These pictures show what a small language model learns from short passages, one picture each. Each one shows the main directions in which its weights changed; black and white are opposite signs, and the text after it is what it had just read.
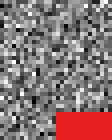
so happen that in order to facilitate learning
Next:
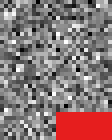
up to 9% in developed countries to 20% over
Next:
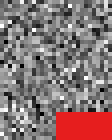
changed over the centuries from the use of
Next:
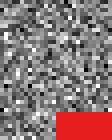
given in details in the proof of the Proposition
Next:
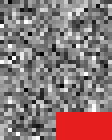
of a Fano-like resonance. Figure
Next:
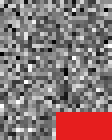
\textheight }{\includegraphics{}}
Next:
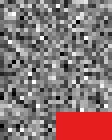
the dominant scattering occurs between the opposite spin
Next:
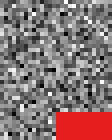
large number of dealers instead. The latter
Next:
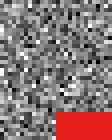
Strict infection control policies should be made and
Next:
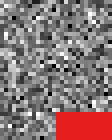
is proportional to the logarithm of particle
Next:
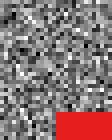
complete drying process and ensuring the
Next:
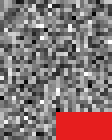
on larger \textit{in vivo}
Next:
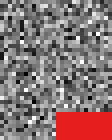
describe our experience with Metastatic
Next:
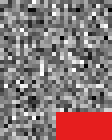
diquark system is characterized by two angular
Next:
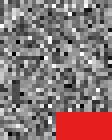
of weak Coulomb interactions. The zero angular momentum
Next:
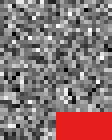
of the regulation of menstrual cycle processes
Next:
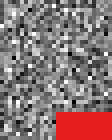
of the light-aided gating effect of the
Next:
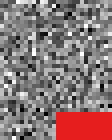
on dissociation and orientation of
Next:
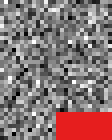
is not modeled and its effect is not considered and the
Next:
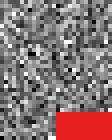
of the phase space described by the $2n$ variables
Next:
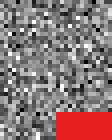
imagination with the unconscious, and assume
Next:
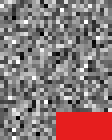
a percentage is given for the likelihood that two
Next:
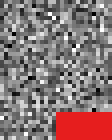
present there. We show recent findings that are quite close
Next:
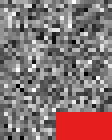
$Pt(CO)$ complex is transferred on
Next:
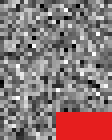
better FAP, so fixing the FAP at
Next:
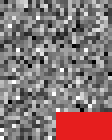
for participatory decision-making. In Proceedings
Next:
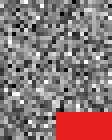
at each stage of the decoding process retains
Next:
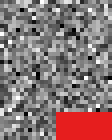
to a 1% Annual Increase in
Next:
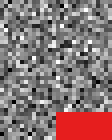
376) published the name
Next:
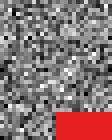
kWh/ m². Selection of
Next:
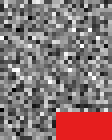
and better grades compared to the non-3D
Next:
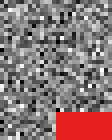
independent space-time models that could perhaps be
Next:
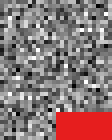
\beta.$$ Therefore every idempotent
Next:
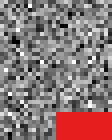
and thus combined, the dataset size and network complexity
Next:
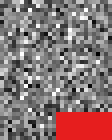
quantum electrodynamics architecture has
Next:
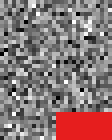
metastatic bladder cancer.
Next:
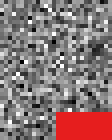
Figure 1 - Free volume, volumetric reduction,
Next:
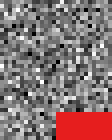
by counting the number of peaks presented in that signal
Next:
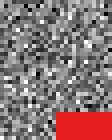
for death were computed using a random-effect
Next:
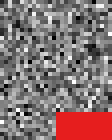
this case these collisions give rise to a
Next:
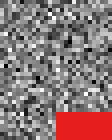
was developed to analyse the relationship between value added
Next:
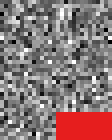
in advance as well as for consulting activities in
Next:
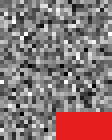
note-taking as a means of organizing information and
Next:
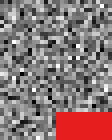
that the customer can log into to examine the
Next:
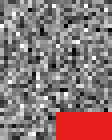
of the results. In practice, this means that selection
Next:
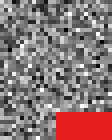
the tables reproduced as part of claims
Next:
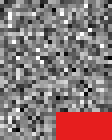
from the meta-theory formalisation,
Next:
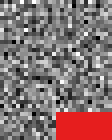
(CRD), each treatment had two cells with three
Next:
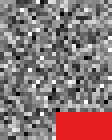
into specific categories based on a manual analysis
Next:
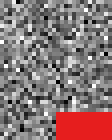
magnetic spectrometer incorporating a RICH
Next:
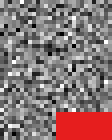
40. **Johan van Soest**,
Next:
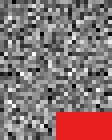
A_I(y), \end{aligned}$$ and
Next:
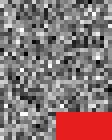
space. The exponent $\alpha$ is equal to zero
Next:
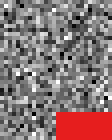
in dioxane was applied on a plate at the
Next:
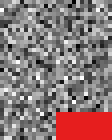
given by Edeoga. 2mL of the
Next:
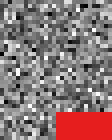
in CBC Gussed Other’s
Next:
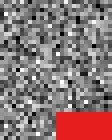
tablets weighing more than 324mg
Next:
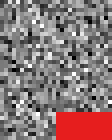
lying states, and the gap from the
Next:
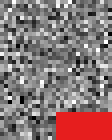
cake + Biofertilizer
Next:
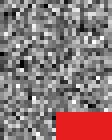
radial direction, $\xi^2$ is in the
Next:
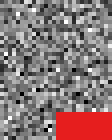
complexes have been utilised as effective precursors
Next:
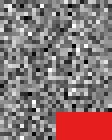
Several energy differences and relaxations were checked
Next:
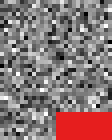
The dipole moment of CB[7] is
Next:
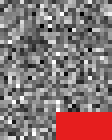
proposed methods. L-BFGS,
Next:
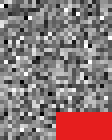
region. Bose--Einstein effects are simulated
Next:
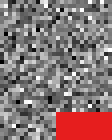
significantly larger values extracted from our full fit, in
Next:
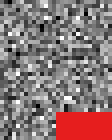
patients, the response was there in 70.8%
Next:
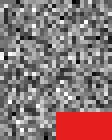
phase containing be- tween 0.5–2
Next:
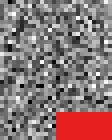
the chunk of the risks are better
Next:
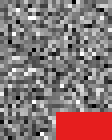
Table~4. Color coding is: black
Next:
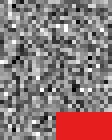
the experimental data, the off-nodal simulation cannot
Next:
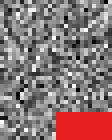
tensor $\epsilon_{A'B'}$ to raise
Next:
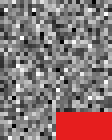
are a metal fraction (MeF), consisting
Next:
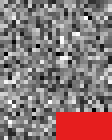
and analyze effective use of CLIL in teaching
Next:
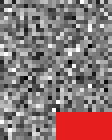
[3], which are used to find hidden patterns
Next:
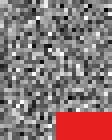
vanish, also do not run---logarithmic
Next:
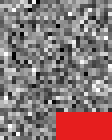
Earth's atmosphere, and the equations
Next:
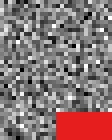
orbifold. This does make sense, there are
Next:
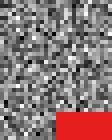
filed a request for a certificate
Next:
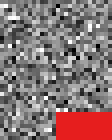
HR-based \nh\ values except for
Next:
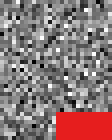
capture software quality trends and express expert
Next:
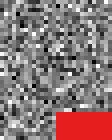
helium at a flow rate of 10
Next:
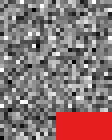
it. In this position paper, we present a review of
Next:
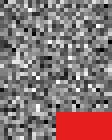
and Tupper \cite{CT83} can be
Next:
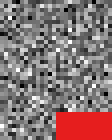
\ref{model}. The value of the magnetic fields is
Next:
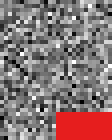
only a statistically non-significant, however
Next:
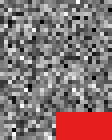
contagious diseases' and 'prevailing
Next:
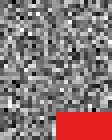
empty. \begin{figure}[!b]
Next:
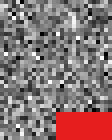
AND SYNTHETIS OF
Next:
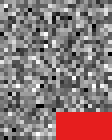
akon pamatyag. Ay di
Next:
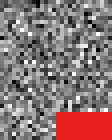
damaged very often. One of the most frequent
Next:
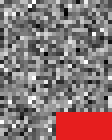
calibrated daily. DO serves not
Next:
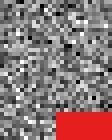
UDs, namely SDP-M.
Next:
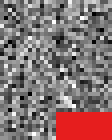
the predicted ${\rm ^7Be}$ flux generically
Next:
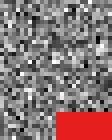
formation, consistent with the estimates from the UV continuum
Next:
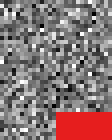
out" in comparison with the LiCl treatment method. It
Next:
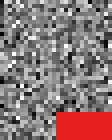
by injury to different tissues
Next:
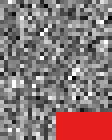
the vast potential for further research work. %
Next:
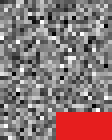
(a fireball), and not for example magnetic
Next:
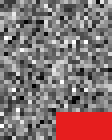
a central consideration in thermal diode design. The efficiency
